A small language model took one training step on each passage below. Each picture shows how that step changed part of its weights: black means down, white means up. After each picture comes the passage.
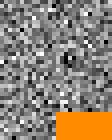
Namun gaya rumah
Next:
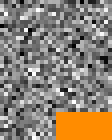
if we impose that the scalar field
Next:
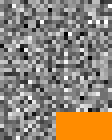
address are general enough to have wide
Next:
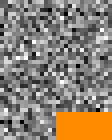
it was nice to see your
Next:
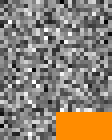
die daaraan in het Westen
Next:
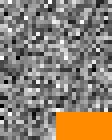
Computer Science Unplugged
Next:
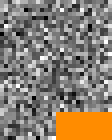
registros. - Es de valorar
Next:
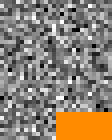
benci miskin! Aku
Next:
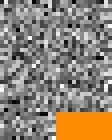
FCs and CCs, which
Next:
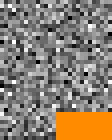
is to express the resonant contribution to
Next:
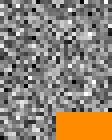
\author{Dirk Reuter}
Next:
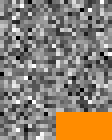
ko'rsatgan salbiy
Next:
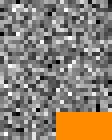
(8~).—The method of
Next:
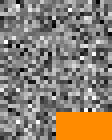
dynamical states of galaxies
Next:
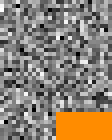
position to have knowledge of capital
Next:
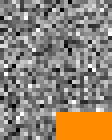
in ecumenism and scientific
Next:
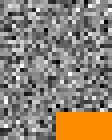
probar los módulos de
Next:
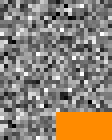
procurement, and such procurement
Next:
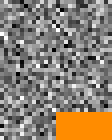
cuando la Ley así se lo
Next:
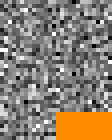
anticommutative Wick rule
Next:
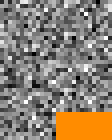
to aim for an absolute dating
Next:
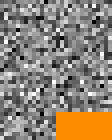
products of FecB gene with
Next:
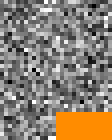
current computing technology, it seems that
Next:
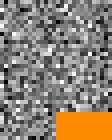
empirijske uvide iz
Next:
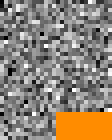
consisting of finite subsets of
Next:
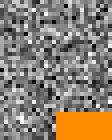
To test the robustness of the
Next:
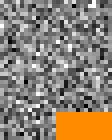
and $c'$ are chosen
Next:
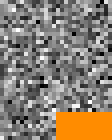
human-made materials – No
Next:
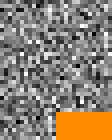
the work were appropriately investigated
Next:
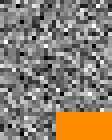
a set of feasible solutions to their control
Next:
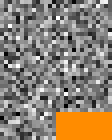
study the effect of optical lattices on
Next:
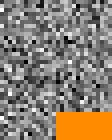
many students who do not fit in
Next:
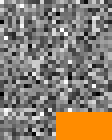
à SPL e selecionou 10
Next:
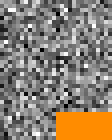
the demonstrator and the corresponding control
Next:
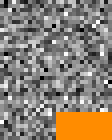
в раннем детстве.
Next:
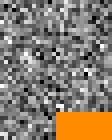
va mehmonlarga tongda
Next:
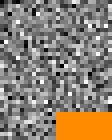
Air quality Chaining approach Deep
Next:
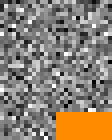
that effectively compresses the spatial
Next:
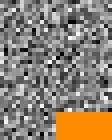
across various subjects. This approach
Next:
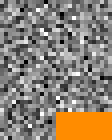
Ko'pchilik qizlarning
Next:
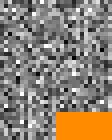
varying configurations of the
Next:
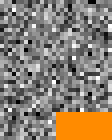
is consistent with the implications of the
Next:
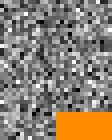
mit Namen.* Ich
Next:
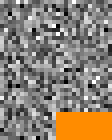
marginals of the $Q$ function,
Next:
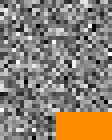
and asking for the completion of the
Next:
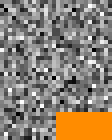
abstraction layer so that there is at
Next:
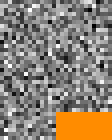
the liberated iodine was
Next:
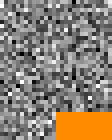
perceived quality. They are
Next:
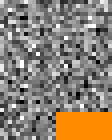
calculated transitions energies for the first
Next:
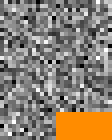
additional articles. To be
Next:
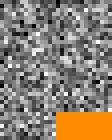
applied to the problem under study (the results
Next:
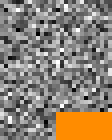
(PET) substrates for electrical
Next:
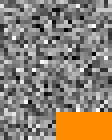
self-reflection, a yearning
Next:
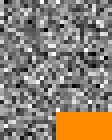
set $S_1$ of atoms given
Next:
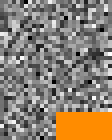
interaction. \item Diagrams used
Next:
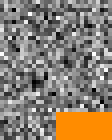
transchegaraviy xarakter,
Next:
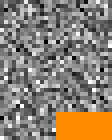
the simulations. The same scaling factor
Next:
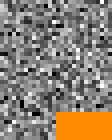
medicinal herb, too.
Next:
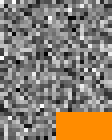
detection of cognitive impairment is
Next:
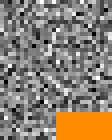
Particular emphasis is
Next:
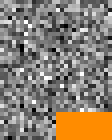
order to make the identification of
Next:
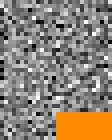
by lifting Govardhan
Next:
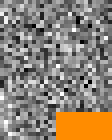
assuming L_1^D not to
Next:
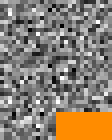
этой связи,
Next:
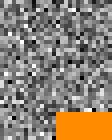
of Physics, Koç University,
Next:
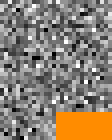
down, trimer. These results
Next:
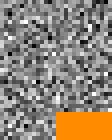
tests are performed on computers,
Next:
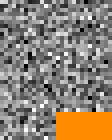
друштвене мреже
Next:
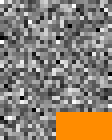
theoretical framework of projection
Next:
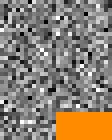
becomes birefringent. The
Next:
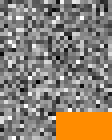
set on the platform of the built
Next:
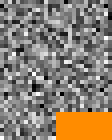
diperlukan, rakyat
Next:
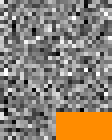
and J K Hospital, Kolar
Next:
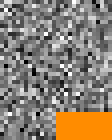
the beam correlations previously presented
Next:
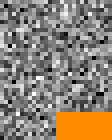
performed via EDX mapping,
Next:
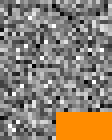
Textbook Clinical
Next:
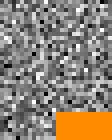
para su adecuado tratamiento
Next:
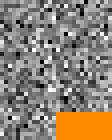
reside entirely inside each
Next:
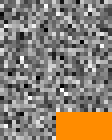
de maintenance de cet avantage
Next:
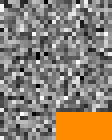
for 24 hours and 6 weeks
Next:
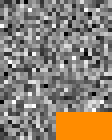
The presence of `O' type stars in
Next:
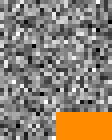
VULCAN}}, author =
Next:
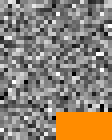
iterativer Usabilitytests,
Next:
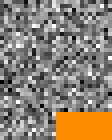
how a lack of monitoring of
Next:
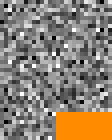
possibile solo nel contatto
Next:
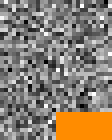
джерелом розвитку
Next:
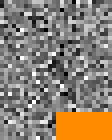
multi-step state reconstruction,
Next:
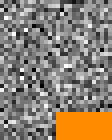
H$\alpha$ broad component at each
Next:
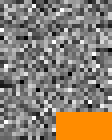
\mathbf{u} , the equation of
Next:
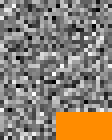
of salts are obtained upto 36
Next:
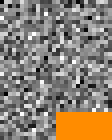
and Schubert (2007),
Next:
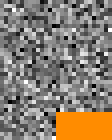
nas quais o controle dos
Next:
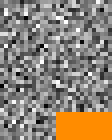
5/5 extravagant 5/5
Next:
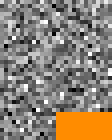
the most distant stars under consideration
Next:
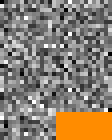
o'rganish obyekti
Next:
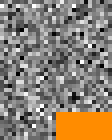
longer at a destination. The variables
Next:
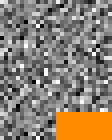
качестве полезных
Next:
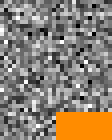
nanometers are considered. The results show
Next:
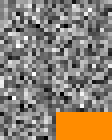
of resources to touch members of
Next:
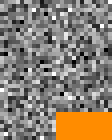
$p(E)$ remains an
